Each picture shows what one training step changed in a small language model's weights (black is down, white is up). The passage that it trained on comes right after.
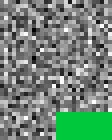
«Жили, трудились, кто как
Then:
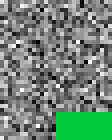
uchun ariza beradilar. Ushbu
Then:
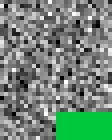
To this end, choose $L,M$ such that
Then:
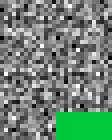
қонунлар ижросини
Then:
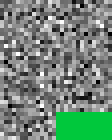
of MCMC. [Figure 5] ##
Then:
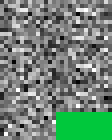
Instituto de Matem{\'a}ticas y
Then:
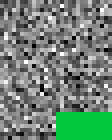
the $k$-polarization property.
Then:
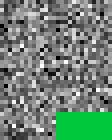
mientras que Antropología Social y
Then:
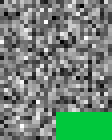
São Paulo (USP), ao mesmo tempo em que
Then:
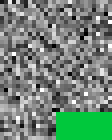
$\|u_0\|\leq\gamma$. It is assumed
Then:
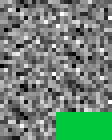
H.; MONTEIRO, G.;
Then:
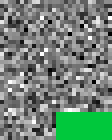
\textit{efficacious} strong branching
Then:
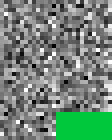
Our experiments were carried out using the computer
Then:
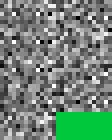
olmuştur. Bu durum, bilginin
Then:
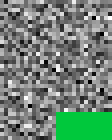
weak$^*$ topology, and hence by the
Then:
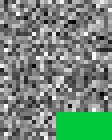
Stück, 3 cm Durchmesser
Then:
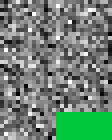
aparece), abandonando os
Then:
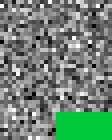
if and only if $\overline{\bx}$ is a
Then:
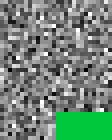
allow inclusion of constraints such as optimization over Grassmann manifolds
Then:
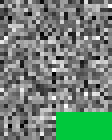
como objetivo analisar a influência do clima
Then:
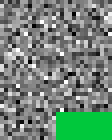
\sum_j \lambda_j |U_t
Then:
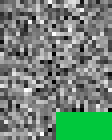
na entrega do produto ao cliente ou no
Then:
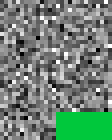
if, in addition, each finite subset $\D$ of
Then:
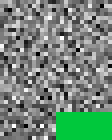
the desired sequence. Assuming then that $\left\{
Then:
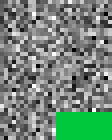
positive numbers converging to some $0 <
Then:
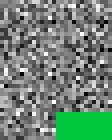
variable kernels on weak Hardy spaces, J.
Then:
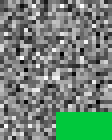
режиссура, на актёрлик
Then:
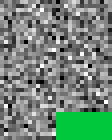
ao largo da costa ibérica. O
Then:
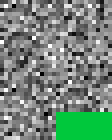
взагалі на перейменування
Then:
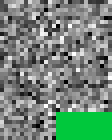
церковних закладів Полтавщини
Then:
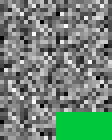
В ЛІСОСТЕПУ
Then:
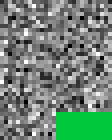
нематодоцидними та
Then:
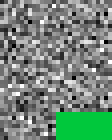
locally Lipschitz continuous. In particular, we prove the local Lipschitz
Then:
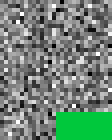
bu shaxsning muayyan psixologik
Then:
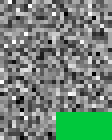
stable direction. Therefore we have, \begin{equation}
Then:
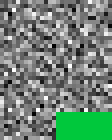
necessarily commutative $K$-algebra. Let $t$ be
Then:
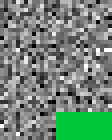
des jeux, ils pouvaient
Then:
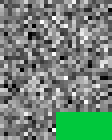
\begin{center} \textbf{Appendix B\\
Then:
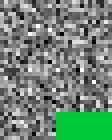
de, aproximadamente, 1.017
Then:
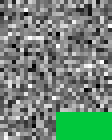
la claridad más viva resplandece,
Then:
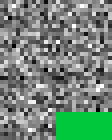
и вдохновения. Цветовая
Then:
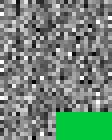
\right) \exp \left( -\lambda
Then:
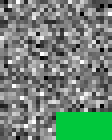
beradi. Bu orqali talabalar munozaralarda faol
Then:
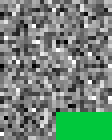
be bipartite with bipartition
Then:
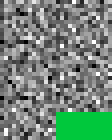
sur la prise de décision. Ce
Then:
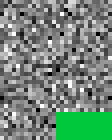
motief tot deze conclusie
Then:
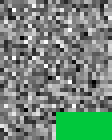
that $F_n(\lambda)$ converges uniformly to
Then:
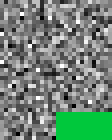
for every $y\in Y$. A subgroup
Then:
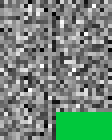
José Luis Bermúdez (2007).
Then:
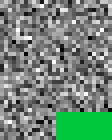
code loop on a binary linear code
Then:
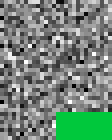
obtain Cohen-Macaulayness for
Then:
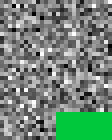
posv. 155 letiyu so dnya
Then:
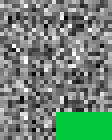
elliptic equation, we will also try to use it to
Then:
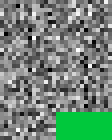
/ ۹۷ از حقایق،
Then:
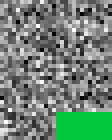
eigenen Laptop mit Internetanbindung und
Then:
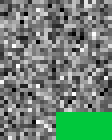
mostraron hiperplasias
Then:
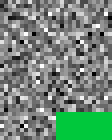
помощью словаря,
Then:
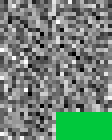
энг мураккаб шакли
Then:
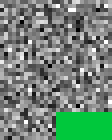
we consider the natural $T$-action on $\Bbb
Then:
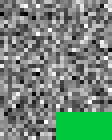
is unramified outside $S$. By
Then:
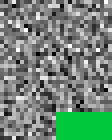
Let $u, v\not\in L$. Suppose
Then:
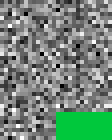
hyperspecial. We now treat the different
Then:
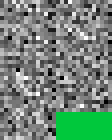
ulteriore rispetto alla
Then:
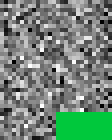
Kulgi bilan aloqador folklor
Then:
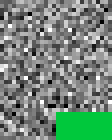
of integrable probability measures $m$ on $\R_+$
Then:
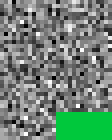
de la mercadería, contrate un
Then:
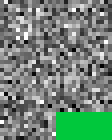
en Dynamique Economie et Sociale
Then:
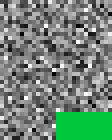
Proof :} The generating function for the left-hand side
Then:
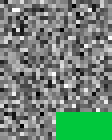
the real polyhedral homotopy algorithm, we will consider
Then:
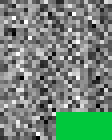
xalqning dunyoqarashi va madaniy
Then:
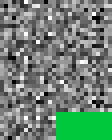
НАН України, Україна, 09100 м.
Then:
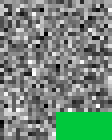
by sending it to $uz^{-1}$. We
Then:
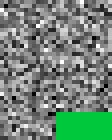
A$ is large and linearly quasiordered by
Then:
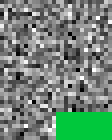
a technique for obtaining optimal inference functions when the
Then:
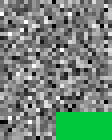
o, nel senso opposto, eliminando
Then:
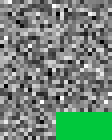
a singular point of $X$ \cite[Lemma
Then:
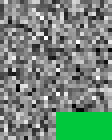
in comparison to the first term. Roughly
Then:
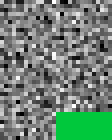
ASRNING 20-30-YILLARIDA
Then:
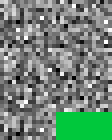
en évidence la présence de
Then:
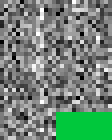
del proceso de enseñanza aprendizaje que
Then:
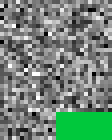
and consequently, $R^\lambda$ is a quotient
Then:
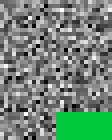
Lyapunov vectors.} \begin{table*}
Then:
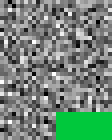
a, \frak b$ of $R$ with
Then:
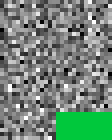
5-го км. Балаклавского
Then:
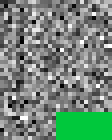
important properties of B-splines is the number of
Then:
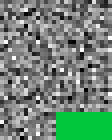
Macromedia Flash 8 animasion
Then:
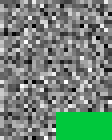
\partial \Omega$). \begin{Theorem} Let
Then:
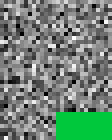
fikrlash qobiliyatlarini rivojlantirishning foydali
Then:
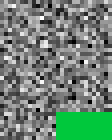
with a suitably selected constant
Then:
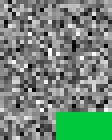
11. Shestopal, O.M.,
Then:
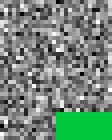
up in a natural way by making calculations in this
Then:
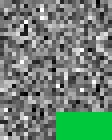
siswa tersebut, seraya berkata
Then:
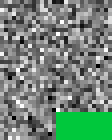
as $|\xi|\to\infty$, the condition
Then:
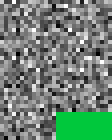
ya'ni birinchi, ikkinchi va
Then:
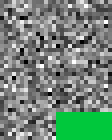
Mûsikî Sempozyumu
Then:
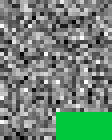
and Mirimanoff Polynomials}}\\
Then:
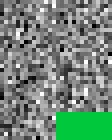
di identificazione empatica e di risonanza
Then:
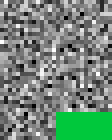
надзвичайних ситуаціях;
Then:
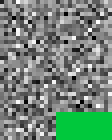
exists not only one but infinite many $q =
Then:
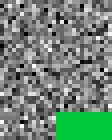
кластера: оценивается значение
